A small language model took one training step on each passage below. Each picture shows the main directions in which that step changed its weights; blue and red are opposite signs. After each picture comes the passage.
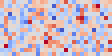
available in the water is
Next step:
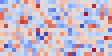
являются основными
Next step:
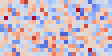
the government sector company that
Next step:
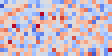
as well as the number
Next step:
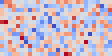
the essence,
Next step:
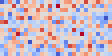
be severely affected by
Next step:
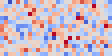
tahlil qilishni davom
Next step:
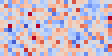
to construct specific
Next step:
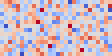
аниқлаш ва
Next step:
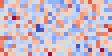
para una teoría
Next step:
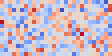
and reduced ejection
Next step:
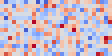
муфта с
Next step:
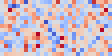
uning badiiy
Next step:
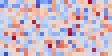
Global education monitoring report
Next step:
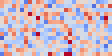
no el hecho
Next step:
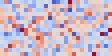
The model fit implies
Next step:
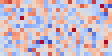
medical imaging,
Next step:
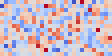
др.). При
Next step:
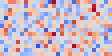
esa axlat va
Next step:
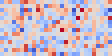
power density. The
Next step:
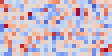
building programs for
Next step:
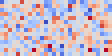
l'application de
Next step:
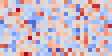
the learners, it is
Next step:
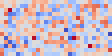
while using a data
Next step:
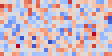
elucidar a
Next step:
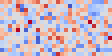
2b plot the
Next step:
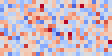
of the Republic of
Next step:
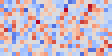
... especially with the contract
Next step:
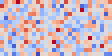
pinea*. This
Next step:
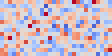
de reforma neste
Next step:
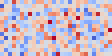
etc.), as well as
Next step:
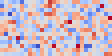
consideración primordial
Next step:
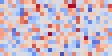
military systems along with
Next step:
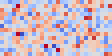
overtaking the existing
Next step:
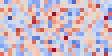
than people who do physical
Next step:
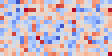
sector. Moreover, it
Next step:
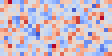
qayd etish faqat
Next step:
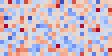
образования: исследование
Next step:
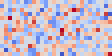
fuel consumption. To
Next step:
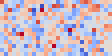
su casa para
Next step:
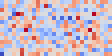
A comparative analysis
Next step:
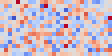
to familiarize students
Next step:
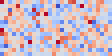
(works of
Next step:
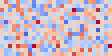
was due to lower
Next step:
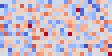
the indicators and framework on
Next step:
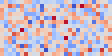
of the current investigation
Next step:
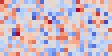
que apliquen la
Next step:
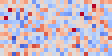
technology EDUSAT
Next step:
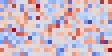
el conjunto de
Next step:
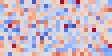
proposed. Once this
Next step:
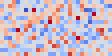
and occipital
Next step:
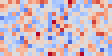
nous nous
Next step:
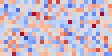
site, while the
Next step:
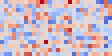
e à possibilidade
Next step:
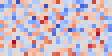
a hepatite
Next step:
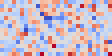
Agriculture sector 600 plus
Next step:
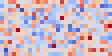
to an end. In
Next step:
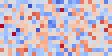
merupakan ulasan teoritis
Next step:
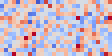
minute x x 8
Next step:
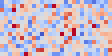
and protests connected
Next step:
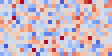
Pública de
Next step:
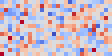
19th August
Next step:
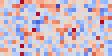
All authors approved the
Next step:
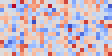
methods were carefully
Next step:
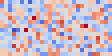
Metinler ve
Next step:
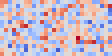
techniques [7].
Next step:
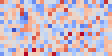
manufacturing and agricultural
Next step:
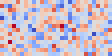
as Rp 1
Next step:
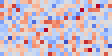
contrasting dynamics.
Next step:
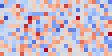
dikemukakan oleh
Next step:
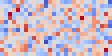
на передовых
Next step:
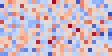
Inland Waterways
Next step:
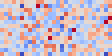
y separadas entre sí
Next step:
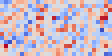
facts*, Sage
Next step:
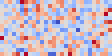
economic parameters. The process
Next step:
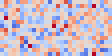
our work. 3.
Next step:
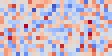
in conducting their
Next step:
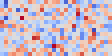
teacher support. In
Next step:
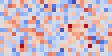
strain distribution between two
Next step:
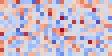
Professional Development.
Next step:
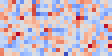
comprehensive risk analysis, we
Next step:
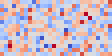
improve the situation in recent
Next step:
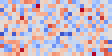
significant relationship between history of
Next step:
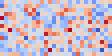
et aux pratiques
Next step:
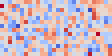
lidar com
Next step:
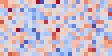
include sociodemographic
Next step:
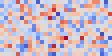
intervention (see
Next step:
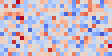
enabled smart
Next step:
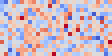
respondent diffusion of
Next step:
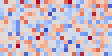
and empathy with users
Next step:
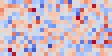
value of hierarchical
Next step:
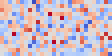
Journal of Special Education
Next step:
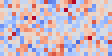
ini semakin di
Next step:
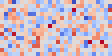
allem mit der
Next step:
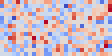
+ ELIXIR
